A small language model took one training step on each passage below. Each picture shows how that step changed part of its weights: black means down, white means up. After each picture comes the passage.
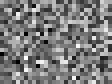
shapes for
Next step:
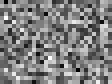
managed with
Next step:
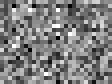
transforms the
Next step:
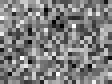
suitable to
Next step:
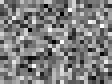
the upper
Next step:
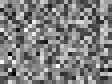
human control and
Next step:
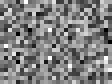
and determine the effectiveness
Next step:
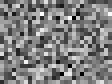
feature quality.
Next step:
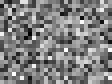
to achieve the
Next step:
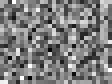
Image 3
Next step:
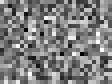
environmental pollution
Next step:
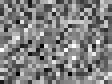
cases when an English
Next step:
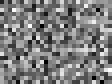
Submit your
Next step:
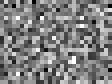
windows of
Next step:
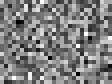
take time for
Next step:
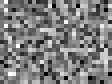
of the columnar
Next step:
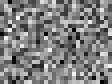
of 1cm
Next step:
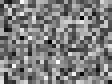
to perform a task
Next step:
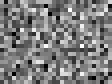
address the issue of
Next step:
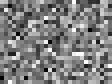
industry is characterized
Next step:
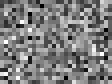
- To analyze
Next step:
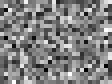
and visual examination
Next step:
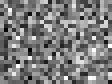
for the different
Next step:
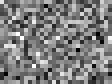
the spinal
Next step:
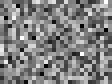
or you are
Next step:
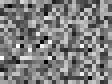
understanding of the
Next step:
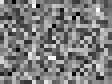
college of
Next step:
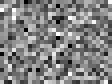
for lattice
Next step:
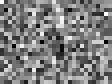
and post consumed
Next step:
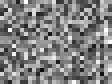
and quality of
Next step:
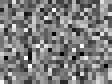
patient satisfaction, and
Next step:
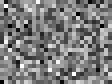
far away and
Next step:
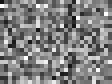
SEM images samples
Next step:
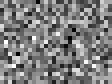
C) A
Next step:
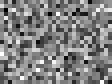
we apply
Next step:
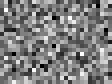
key from user's
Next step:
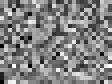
is recognized as
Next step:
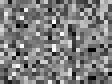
The data analyses
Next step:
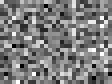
the most important
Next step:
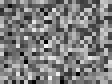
existing research in the
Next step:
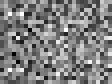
was indicated from
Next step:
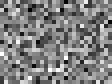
we were able to
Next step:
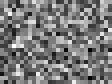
is relative to its
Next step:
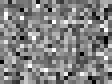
While , Figure
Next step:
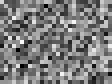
the second unit
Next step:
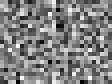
of computer applications
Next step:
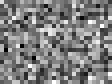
the form of mass
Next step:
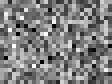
The flexibility of
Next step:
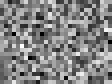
with winds
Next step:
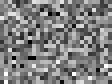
r is a temperature
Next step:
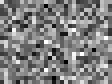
the first year with
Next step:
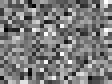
selected through simple
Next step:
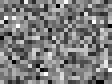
total citation of
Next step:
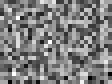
of the students who
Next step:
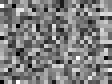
Indonesian banking
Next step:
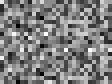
according to gender
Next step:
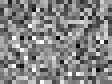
software codes and
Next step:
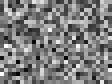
should be included in
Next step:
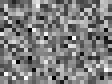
that cannot be
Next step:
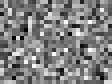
for hydrogen production
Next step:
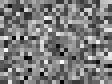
innovations associated with
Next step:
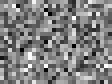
structure is not an
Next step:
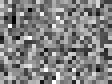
indoor environment
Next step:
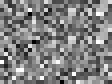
a continuing
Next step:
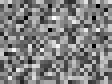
construction material for
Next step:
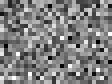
applications for free,
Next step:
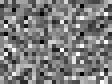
the sounding surface
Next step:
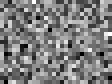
“A system for
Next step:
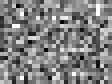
slope of
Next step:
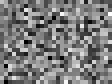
menus for patients
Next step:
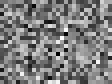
were analyzed using
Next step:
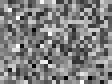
of rules of
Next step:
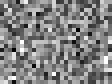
and IV
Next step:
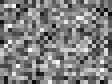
then dried with
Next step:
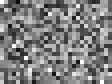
its behavioral,
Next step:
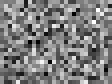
gas, being
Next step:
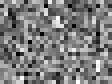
- Consumers
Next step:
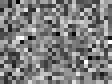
financial institutions should provide
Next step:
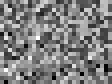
case that by
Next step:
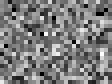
any signed graph
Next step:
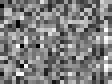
. The list of
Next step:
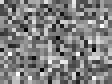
the categories of
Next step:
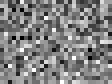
developing countries, and
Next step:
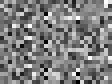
important role in
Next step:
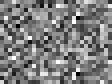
a study conducted in
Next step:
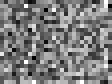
daily demand profile
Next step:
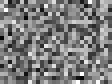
community leaders,
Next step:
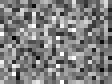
client device
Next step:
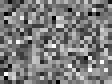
assumed that
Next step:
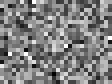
have linked
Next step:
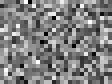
Italian and
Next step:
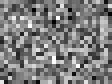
testis and
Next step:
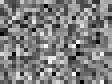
the outcome of
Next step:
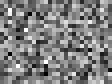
for both reference and
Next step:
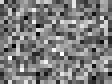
the deviation of
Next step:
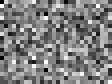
have not identified research
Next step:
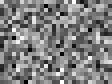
the UTI
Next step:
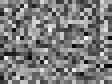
test which is used
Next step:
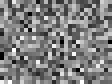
Granite from
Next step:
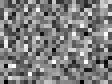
National Plan for
